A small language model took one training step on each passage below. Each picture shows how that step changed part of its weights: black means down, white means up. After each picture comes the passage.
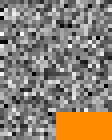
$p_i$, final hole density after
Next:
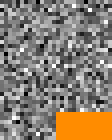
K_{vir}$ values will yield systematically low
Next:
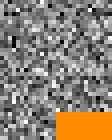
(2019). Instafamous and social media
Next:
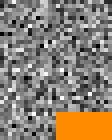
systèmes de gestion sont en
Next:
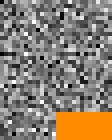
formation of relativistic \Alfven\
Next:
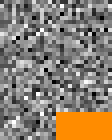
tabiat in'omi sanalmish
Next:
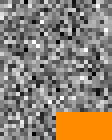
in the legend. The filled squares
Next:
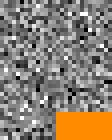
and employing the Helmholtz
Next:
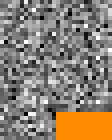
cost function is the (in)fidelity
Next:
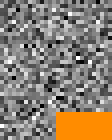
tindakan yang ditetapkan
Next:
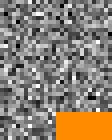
de la TC maxilofacial
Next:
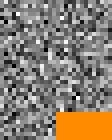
erfolgt sein. Die
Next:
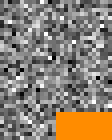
свои сети. По материалам
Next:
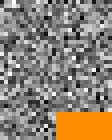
didik pada dasarnya diciptakan dalam
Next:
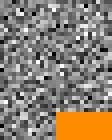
бирор-бир йўлнинг
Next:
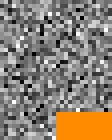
e transformações. Assim, esse
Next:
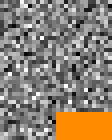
low impressions of around $10^{-3}$
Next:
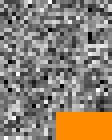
Il est ainsi possible de partir des
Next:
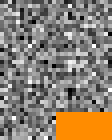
começa com um bem definido
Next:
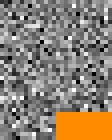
o problemă de maximă actualitate
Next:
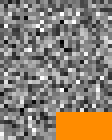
nas últimas décadas,
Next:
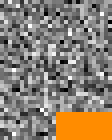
per cent of galaxies in the densest environments
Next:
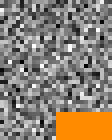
to'riga hamma narsa
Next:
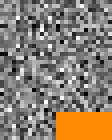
Excitation energy per nucleon evaluated from
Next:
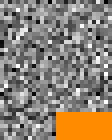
fields and larger symmetry groups, remains to date
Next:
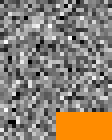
pelajar dan orang tua sebagai
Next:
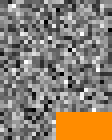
По итогу камеральной
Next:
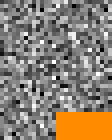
совпадают, тогда как в
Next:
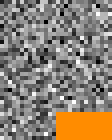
to solve analytically. Here we give some
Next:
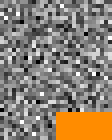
la discoteca, circunstancia
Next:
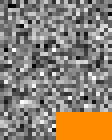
is the ratio of the effective pressure to the effective
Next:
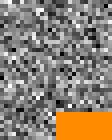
Peygamberin Vefatından
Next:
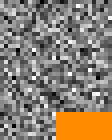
bo‘lib, ularning katta
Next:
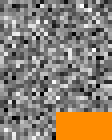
й ключовою метою,
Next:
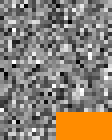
y vivencias, por estas
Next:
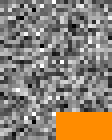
therefore convenient to define \begin{equation}
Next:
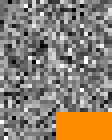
реальности (MR), игр,
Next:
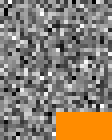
formation. The models solve the set of differential equations
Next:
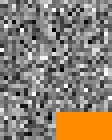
The estimated exposure-response curve
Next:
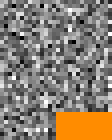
y promoviendo aparentemente la
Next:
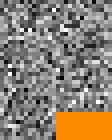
gradually being built, which can be used
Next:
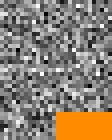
bo‘lgan birinchi asarlar
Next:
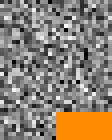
about an origin of $^3{\rm He}$
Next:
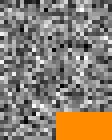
Keywords: Contribution,
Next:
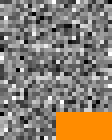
$\Gamma$ increases slightly with $T$
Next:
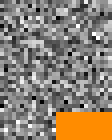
max peak flow velocity Abbildung 4:
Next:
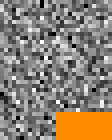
pela Rua Marquês do
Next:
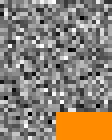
issue, where legal aspects include
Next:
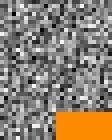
à revenu élevé. Selon les
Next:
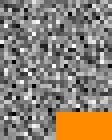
a Lengyelország és
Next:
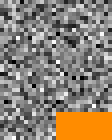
found that the maximum temperature measured is $\sim$
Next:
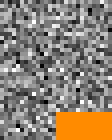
this patient is poor. For example, it
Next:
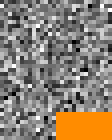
objektif. Metode penelitian
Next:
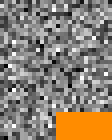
2), kontrol grubunda %
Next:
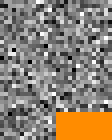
asrab-avaylash ruhida
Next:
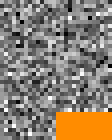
\text{ if $\mcA \models
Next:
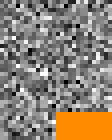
$\dots$ and so on. In these notes,
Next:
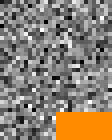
to be interesting in situations where quantum states generated
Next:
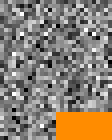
Евангелии говорится
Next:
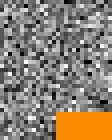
species)), включая
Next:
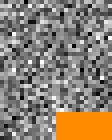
(see legend), with the data tentatively
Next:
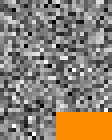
não encapsulada, composta por
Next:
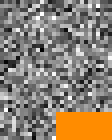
dan studi dokumentasi. Observasi
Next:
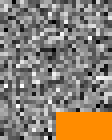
самим // Русская
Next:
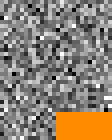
o'quvchilarni ancha oson
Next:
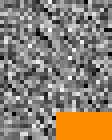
INJURIES AND
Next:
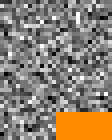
globallashuv jarayonida,
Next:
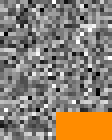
reduction rounds $R$ and survival
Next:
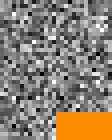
author list %% {Chen
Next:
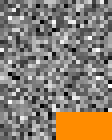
&&&\\ \hline \end{tabular}
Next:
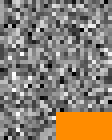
satisfies all boundary conditions has the form
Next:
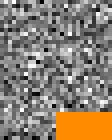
pour celle que nous avons considérée
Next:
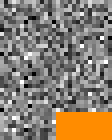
me'yorlarga moslashtirish davr
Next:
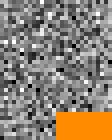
Científico: Dr. Oston
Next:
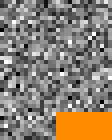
biaya standar, memperbesar
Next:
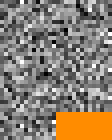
To investigate the dissipative dynamics in the
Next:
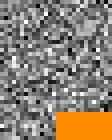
D. **Política Nacional de
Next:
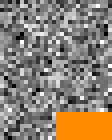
asosiy pedagogik munosabatlar
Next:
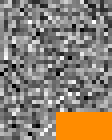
hand-crafted audio features as input
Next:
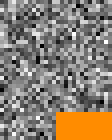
on UV-Vis absorbance data
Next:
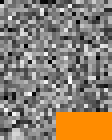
universal coupling of translations compels information relative to
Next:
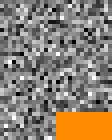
can be answered by the SMBT for
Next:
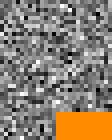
maioria dos instrumentos, ainda
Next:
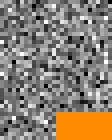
L., Credendino R., Poater A.,
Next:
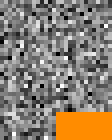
calibrate these difficulties,
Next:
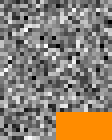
da vida do homem. Nessa
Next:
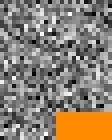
not known in QGSM. For
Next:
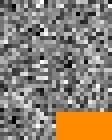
ikkalasi ham ovozni texnik
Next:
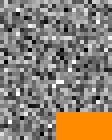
of annual atmospheric variations on
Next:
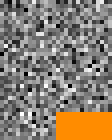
to operate at precise speed. This is
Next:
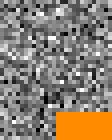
III, Lingvistică. Studia
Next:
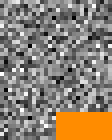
distribution and subscribing it to the FWI
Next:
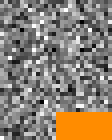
выделяются две основные системы
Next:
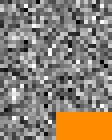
«улыбки весны»
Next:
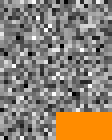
his qila bilish. Faoliyatlar
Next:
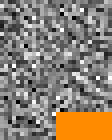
monitoring and classification were successfully
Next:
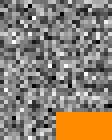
(PhD), dotsent
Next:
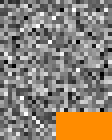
melalui media lainnya.
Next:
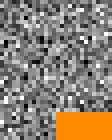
schematically in (i)), at (ii)
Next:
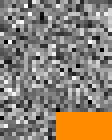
sifatida saqlangan. Portal
